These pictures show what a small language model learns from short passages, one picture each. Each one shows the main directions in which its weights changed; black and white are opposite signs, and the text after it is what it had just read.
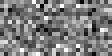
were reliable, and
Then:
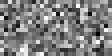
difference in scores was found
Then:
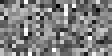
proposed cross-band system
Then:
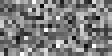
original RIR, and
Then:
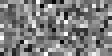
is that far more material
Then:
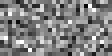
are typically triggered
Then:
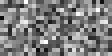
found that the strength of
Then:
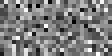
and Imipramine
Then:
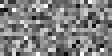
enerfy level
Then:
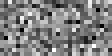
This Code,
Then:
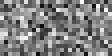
cluster-head nodes and
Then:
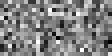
efficiency comparison of the
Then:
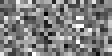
adiabats defined
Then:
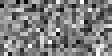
the harmonics.
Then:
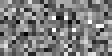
of reduced transition probabilities
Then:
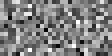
meaningful tolerances
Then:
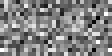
these interferences in
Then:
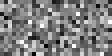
For all calculations we used
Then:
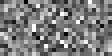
its own set of
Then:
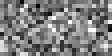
in empty space, then
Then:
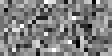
- GEMTEX
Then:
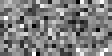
between active/inactive
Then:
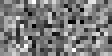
Programme Under Grant
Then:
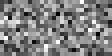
of each phase,
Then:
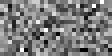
then we can introduce an
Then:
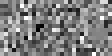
sample was attached using
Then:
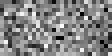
used to calculate the
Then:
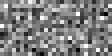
new dedicated experiment
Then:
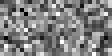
for the conservation of phase
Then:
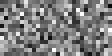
for observational and simulated time
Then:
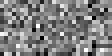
meta-atom with
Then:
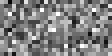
with thermal light in a
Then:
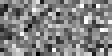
but place special demands on
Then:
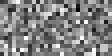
to the new dwarfs
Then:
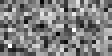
elementary volume of
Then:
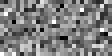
railway systems.
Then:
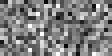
and algorithms that differ from
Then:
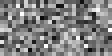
does not acknowledge the
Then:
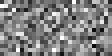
reducing occupational stress.
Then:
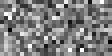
three of the systems have
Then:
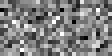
$i \leftarrow
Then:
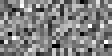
is linear at these strain
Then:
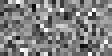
states to be constructed should
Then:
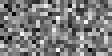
perceived lunar and
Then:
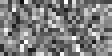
away from two distinct
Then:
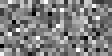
perturbative series have been
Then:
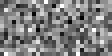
transformer encoder layers
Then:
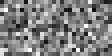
the electrostatic potential
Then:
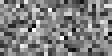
changed in each condition,
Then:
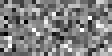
To test this hypothesis,
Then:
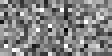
can be extracted from
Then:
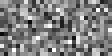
LW and cow
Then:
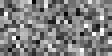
has two main components:
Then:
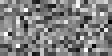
angle, in an
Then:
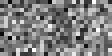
slices at
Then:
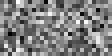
for method. This result
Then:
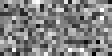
array) respectively,
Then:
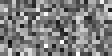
number of hashes
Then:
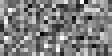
COVID-cell dataset.
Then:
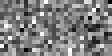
Light Water
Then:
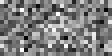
in the proportion of
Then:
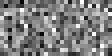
cluster wave function in which
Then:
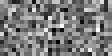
to prevent inflation.
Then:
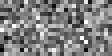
the following. The assigned
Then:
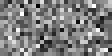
The proposed framework starts with
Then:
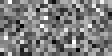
He skillfully
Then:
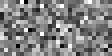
conserve important biological control
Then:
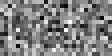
+ 1$$ Using the
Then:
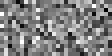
All are captured directly
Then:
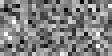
the Catholic
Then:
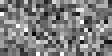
the term proportional to
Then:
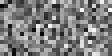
quite far in the forward
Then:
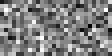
low membership groups.
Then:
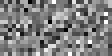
wouldn't consider
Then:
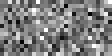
generation. It included 5
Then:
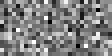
then transformed into
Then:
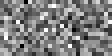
A Basis for
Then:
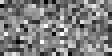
Federal do
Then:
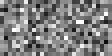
the light touch measurements
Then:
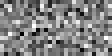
for the study, and
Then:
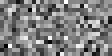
to fully partake in
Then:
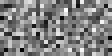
demonstrate that the obvious differences
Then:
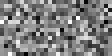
stretch of water
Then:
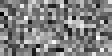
diffuse emission, we
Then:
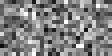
used in various experiment planning
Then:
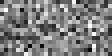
the three approaches, namely
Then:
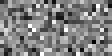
and utility supply like
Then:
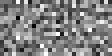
his regular routine clinical
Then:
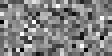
MPs were detected in
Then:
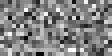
Mediator of the
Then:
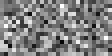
values and zone of
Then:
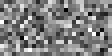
and Figs.\
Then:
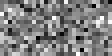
It is extremely important for
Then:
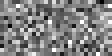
surgery related to
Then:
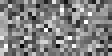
one observed if the volume
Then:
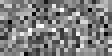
980k elements is
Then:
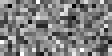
on the N-type
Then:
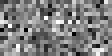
Simon et al.,
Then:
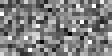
But there are no
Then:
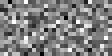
obtain some of its characterization
